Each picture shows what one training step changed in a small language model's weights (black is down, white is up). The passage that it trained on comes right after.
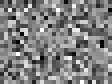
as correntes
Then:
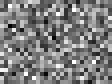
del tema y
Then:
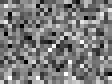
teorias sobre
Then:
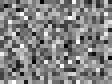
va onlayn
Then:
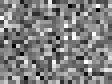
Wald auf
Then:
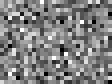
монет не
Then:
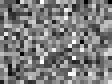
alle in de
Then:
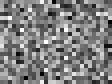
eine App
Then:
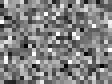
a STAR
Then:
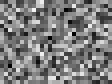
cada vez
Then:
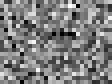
Los estudiantes
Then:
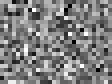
avait une
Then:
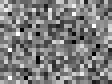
médio entre
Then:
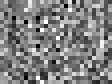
se substituie
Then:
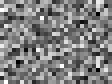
ishni har
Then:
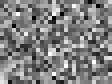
biz ham
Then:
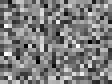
que concentra
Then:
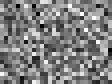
*AI and
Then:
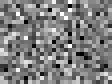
того же
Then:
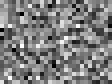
sobre la venta
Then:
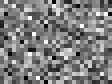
noch nicht
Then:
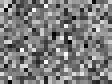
Programa de
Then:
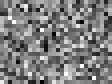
development and
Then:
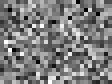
e, por
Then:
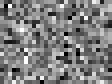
est alors
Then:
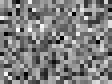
de muitas
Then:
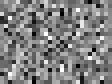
fonts for
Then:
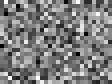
an einem
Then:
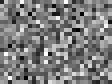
metri se
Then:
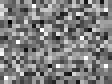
та вищу
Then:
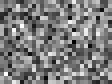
in our
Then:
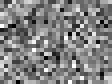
la Paz y
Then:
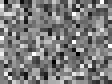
de León
